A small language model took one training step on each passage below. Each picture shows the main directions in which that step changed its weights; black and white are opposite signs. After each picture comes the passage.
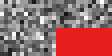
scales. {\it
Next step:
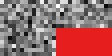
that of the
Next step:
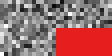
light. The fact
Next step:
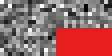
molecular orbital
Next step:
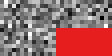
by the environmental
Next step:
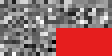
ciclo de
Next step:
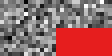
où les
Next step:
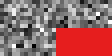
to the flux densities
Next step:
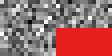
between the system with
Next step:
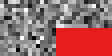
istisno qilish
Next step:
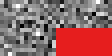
effective charges are not
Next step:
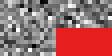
We show that,
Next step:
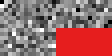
in another direction.
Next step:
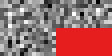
factors contributing to
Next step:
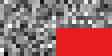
critical for the further
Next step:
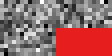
complexity of network
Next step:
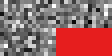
modelo de
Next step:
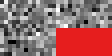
methods. The
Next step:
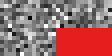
than their absolute
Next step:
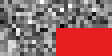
objects. \ As
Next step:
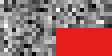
mumkin. Bu
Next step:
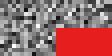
to AGB
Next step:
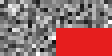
the singular behaviour
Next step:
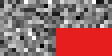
system can be written
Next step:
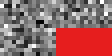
atau keluar dari
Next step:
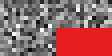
in PDG
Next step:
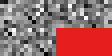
berikut :
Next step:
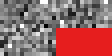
surface gives stronger
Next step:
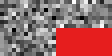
cell, all the
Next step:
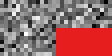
and the sample
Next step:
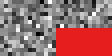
they are not
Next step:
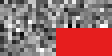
within a factor of
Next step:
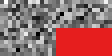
and the ions is
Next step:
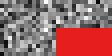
qarshi 4).
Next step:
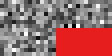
size leading to uncertainty
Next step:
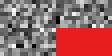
to the profile of
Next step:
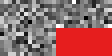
e estresse
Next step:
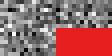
generates a
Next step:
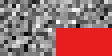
and to standards
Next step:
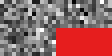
find that the
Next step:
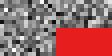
of Watson
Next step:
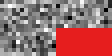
bilan tanishish
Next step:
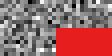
upon techniques in
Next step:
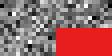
random node or with
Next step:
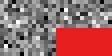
a low temperature in
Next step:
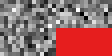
an sich:
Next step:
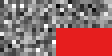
alto e
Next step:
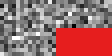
Salinas and
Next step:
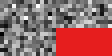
K. The
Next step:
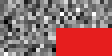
flat-space scalar
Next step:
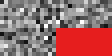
quantum limit for small
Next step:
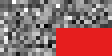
para despertar
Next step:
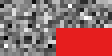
lead to dark
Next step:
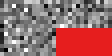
language. The results
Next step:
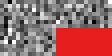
в играта
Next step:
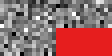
muon shield
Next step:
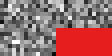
the flight of
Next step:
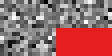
IBM Hamiltonian
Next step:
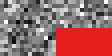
the impedance decreases
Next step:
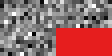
la región.
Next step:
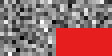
keltirish lozim
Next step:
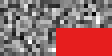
agency quality and
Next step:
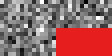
given in the
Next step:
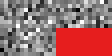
also pointed out
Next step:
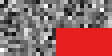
the comparison of conformal
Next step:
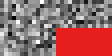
realidad social y
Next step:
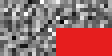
of parameters and can
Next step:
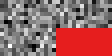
different core components
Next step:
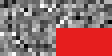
Analysis to ensure
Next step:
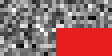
to the period of
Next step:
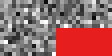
While the principles
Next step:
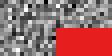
randomly replace
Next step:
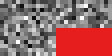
SN performed and
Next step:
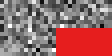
variations of that
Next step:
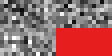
constraint stems
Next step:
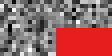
ularning har biriga
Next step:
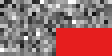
this is that many
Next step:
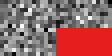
was to use three
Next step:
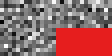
versatile model
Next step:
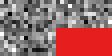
generation capabilities of
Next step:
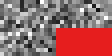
}$ can also
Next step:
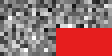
function of impurity
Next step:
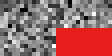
achieved by simply
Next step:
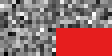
muloqot qilish
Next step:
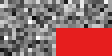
the particle masses.
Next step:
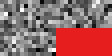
Can the
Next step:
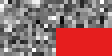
the particularly simple transition
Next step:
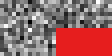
level one.
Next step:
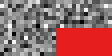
optimization variables to different
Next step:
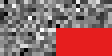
un mare
